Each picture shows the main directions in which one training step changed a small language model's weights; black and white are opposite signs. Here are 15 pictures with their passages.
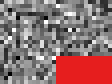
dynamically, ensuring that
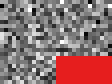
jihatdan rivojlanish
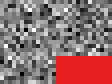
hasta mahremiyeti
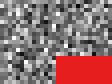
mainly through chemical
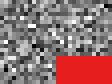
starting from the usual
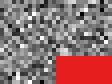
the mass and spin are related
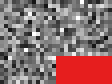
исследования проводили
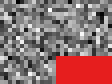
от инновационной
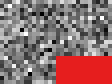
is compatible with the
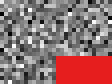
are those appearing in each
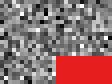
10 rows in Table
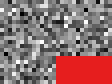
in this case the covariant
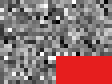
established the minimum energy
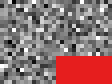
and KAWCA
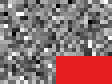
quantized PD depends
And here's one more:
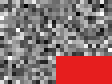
0$) affect the binary
